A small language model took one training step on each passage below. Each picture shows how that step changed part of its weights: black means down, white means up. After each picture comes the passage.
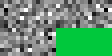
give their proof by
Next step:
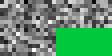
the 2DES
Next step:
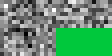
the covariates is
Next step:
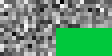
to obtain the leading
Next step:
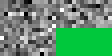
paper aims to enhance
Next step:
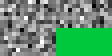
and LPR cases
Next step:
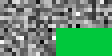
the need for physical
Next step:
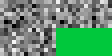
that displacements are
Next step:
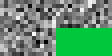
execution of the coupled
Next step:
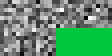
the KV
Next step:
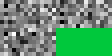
trends analysis (that
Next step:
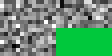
full three dimensional density
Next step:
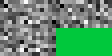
\ee \be
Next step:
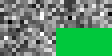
detection steps Following
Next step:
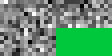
functions is as
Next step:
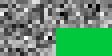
capability of
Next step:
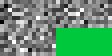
true resistance genes in
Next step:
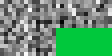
in the logical
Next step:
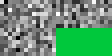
environment that could cause
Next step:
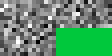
fixed. Some solar
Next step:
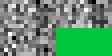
in progress, and
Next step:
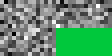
average power consumption of
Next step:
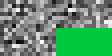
In this Section we
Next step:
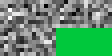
gas (see
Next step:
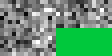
framework here could be
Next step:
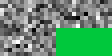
of fishplate type
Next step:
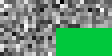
to obtain the subsequent
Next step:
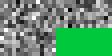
however, presents some
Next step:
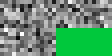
Hence, the
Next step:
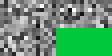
claims that dynamics
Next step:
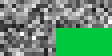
safety of insulin
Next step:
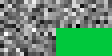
mL of the
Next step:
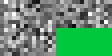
properties, 3D
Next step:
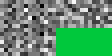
one small set of
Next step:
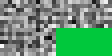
the practical applications.
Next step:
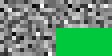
presence of the constant
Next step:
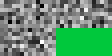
and comprehensive design using
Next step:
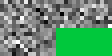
modulo a
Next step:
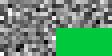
4. Spain
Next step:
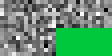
was used with close
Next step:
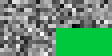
the Fourier coefficients
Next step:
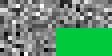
The dissolution
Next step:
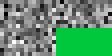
teach children
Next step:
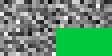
same time it had
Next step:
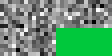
parameters, with the
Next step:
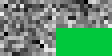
analysis was performed using
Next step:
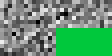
within the sequence of
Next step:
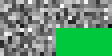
problems. The
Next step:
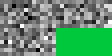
immediately follows from
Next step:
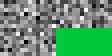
and currently relevant knowledge
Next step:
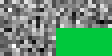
that a typical spatial
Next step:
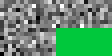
attached directly to
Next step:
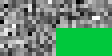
laser particle sizer
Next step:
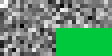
residual CW power
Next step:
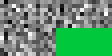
or challenges associated by
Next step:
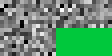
preferential polishing
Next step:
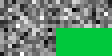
local roads or
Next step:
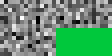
indication that the
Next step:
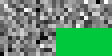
an atom-light
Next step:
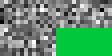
reveal boundary following behaviors
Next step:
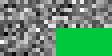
assess the ability of
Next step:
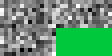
used to determine the
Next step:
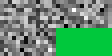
the Authors and
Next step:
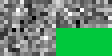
highly localized mode whose
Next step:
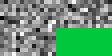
one, a layer
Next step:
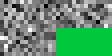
other types of stage
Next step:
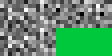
absence of external
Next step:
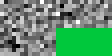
maximum rate in minimum
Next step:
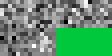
of variables describing
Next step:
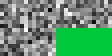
farmer with a
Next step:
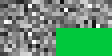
that is anisotropic
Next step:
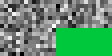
then mapped the
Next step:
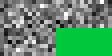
et al.,
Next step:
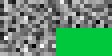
BB code
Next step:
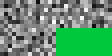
and understanding of the
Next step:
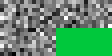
Belt have become
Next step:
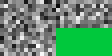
R2B wave
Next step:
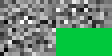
$H \to
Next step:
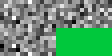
strategy. However,
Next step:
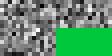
on geometry of the
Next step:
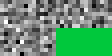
and quantum information
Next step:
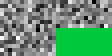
of the computational
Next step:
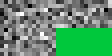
airspace entropy over
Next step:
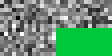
no significant emission above
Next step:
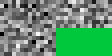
the 4th
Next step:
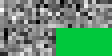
parameters or variable
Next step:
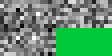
the interdependence
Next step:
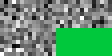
and other molecular
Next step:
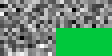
work of the particle
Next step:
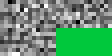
should any new characteristic
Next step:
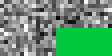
to that case.
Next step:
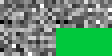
consumption trends. Despite
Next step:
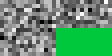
a decrease in energy
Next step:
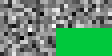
introduced in the previous
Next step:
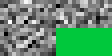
\leq 0
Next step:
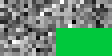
time, salinity
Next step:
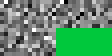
Quantum Control
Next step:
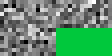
integration of external
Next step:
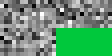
which releases additional
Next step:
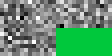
surface. We are
